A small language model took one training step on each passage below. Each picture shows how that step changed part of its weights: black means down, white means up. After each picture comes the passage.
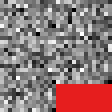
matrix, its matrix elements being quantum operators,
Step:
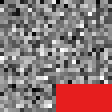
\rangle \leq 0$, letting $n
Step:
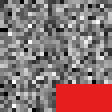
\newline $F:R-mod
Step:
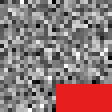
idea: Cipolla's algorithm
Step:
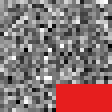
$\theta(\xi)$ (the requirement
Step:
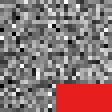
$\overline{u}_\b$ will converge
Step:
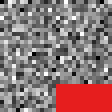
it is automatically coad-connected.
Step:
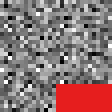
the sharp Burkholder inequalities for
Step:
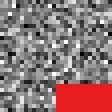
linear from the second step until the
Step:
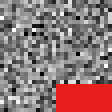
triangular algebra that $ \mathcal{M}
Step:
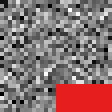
a differential relation characterizing holomorphy.
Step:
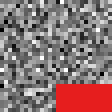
forth equality of the last calculation follows from
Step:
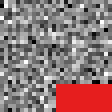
either left or right closing. An
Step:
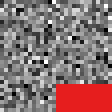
\subset S$ (so the entire
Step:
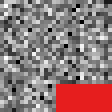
is finite and hence virtually finitely generated
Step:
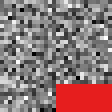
results via the degree theory, hence allowing
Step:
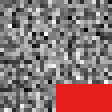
\alpha d_\mu\bigl(\tilde
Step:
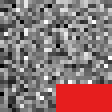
Let $G$ be a connected reductive
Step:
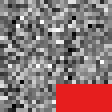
we have the following pointwise estimates $$ \|
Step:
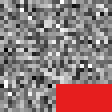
of the queue length and waiting
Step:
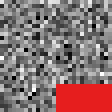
at the end of Section 2 -- a complete
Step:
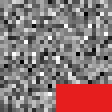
when $S$ admits the addition of a
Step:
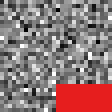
the exact sequence $$1\rightarrow \Delta
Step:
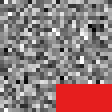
it follows from considering the generators of the ideal
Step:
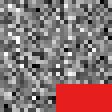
to generalized Thue-Morse
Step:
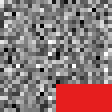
matrix of coefficients is $$\begin{bmatrix}
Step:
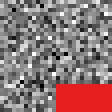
where $\gamma$ is the dualizing
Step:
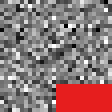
stoc}$, is simply $T_{\rm
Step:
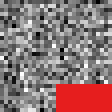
the ideal of scattered subsets of the
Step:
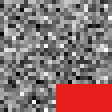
the Lebesgue dominated convergence theorem. The convergence
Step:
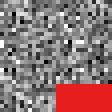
start from the following two identities, readily
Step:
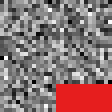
a left $R$-module since it is
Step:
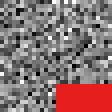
$\We$ on $\mathcal C$. We
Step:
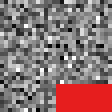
An HMM can be formulated as a
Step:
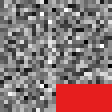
motion (in standard scale and without
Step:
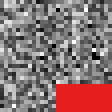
the model. Note that, by the definition
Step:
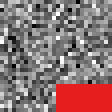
the assertion for all possible cases. To do
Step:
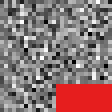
\begin{figure}[ht!] \centering
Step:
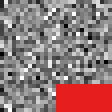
and the claim follows easily. {\bf
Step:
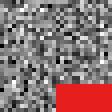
=M$. Now assume that the theorem holds
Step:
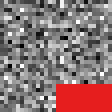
single element. Its nerve is
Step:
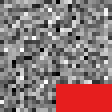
$G'$ is as in Figure
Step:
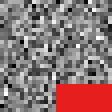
\begin{itemize} \item if
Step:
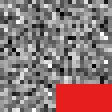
to the splitting along $e_0$.\\
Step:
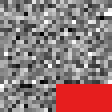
while $ k-\ell$ remains in the
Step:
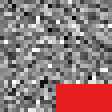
whenever $d >x \geq k$,
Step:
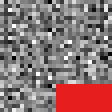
the $\shC_M$-algebra
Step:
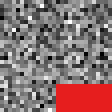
sub-quadratic (see below),
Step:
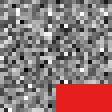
be highly concentrated; then we extend
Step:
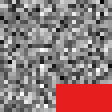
6 and at each moment there are no double
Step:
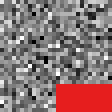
\ms As previously noted, the study of
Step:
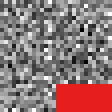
implies $1\cdot t =
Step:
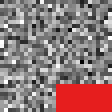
0 \putrule from 7 1 to 7
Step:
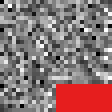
$\Pfff$ at $v
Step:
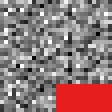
generation ratio is very low or very high
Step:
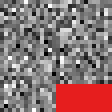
as is the case for ideal (Dirichlet
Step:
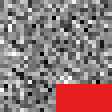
on chance constraints. Recent researches
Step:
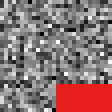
M \] holds.\end{Theorem}
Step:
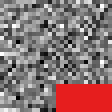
$H$: an edge~$e^*$ from
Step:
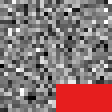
V$ for any representation $V$. For
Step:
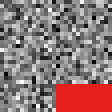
product $\Ecal ^{\geq }
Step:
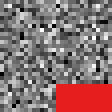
not equal to oneloop}, we obtain $$
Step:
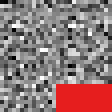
$j-i$ don't share
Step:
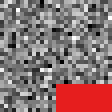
the fact that an exact differential form is available
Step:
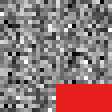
of rational tropical curves of
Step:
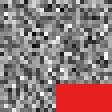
\beta}(\lambda z^\delta)
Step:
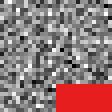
maps is called the set of Young
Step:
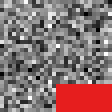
size that consists of a large number
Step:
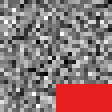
good reduction. However, for primes dividing
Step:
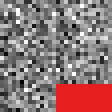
to compute the subgroup lattice of a given group
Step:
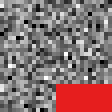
the hunger game naturally attempts
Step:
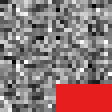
type just discussed our attention was drawn to the
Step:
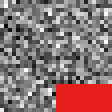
ignored, and the tree then has only
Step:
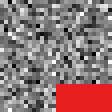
diversified according to the asymptotic behavior
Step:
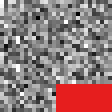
Applying GreenLab Model to
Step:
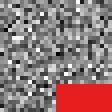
often in the form of Alternating
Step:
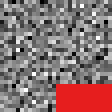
used to construct hyperelliptic Jacobian varieties
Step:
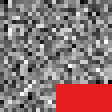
left-hand-side is strictly larger than
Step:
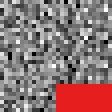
and on the third --- the fact that each
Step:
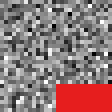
action $\varphi_\Gamma$ and multi
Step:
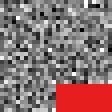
{\left (t+1\right
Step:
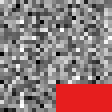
is block diagonal as follows %in Figure
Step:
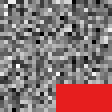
n\in\N\}$ is uniformly
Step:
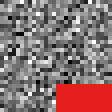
arguing as in the proof of Theorem
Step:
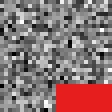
of the proof for Lemma 3.2 also
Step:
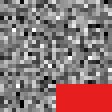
that $ \cP \subset {\cal
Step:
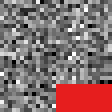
the profound difference, as far as
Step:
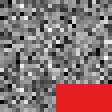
angle = -180, end angle =
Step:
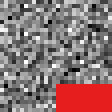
the noncommutative torus. At the end,
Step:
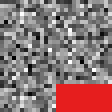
(children of $I,
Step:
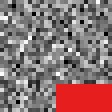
for the contractibility structure generated by the
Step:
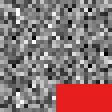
to give an isometry between the associated spinor
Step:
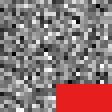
traditional notion of computability over the
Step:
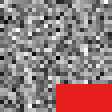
Bra\"nden and Liggett
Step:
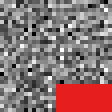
$1$. Thus any step of the algorithm
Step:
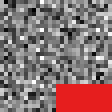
Cambridge Philosophical
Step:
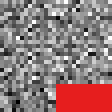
follows from (\ref{GDA})
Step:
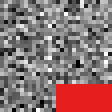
fixed points for different types of mappings is one
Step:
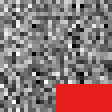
results. The first~\cite[Th.\
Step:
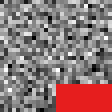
\end{displaymath} where $d
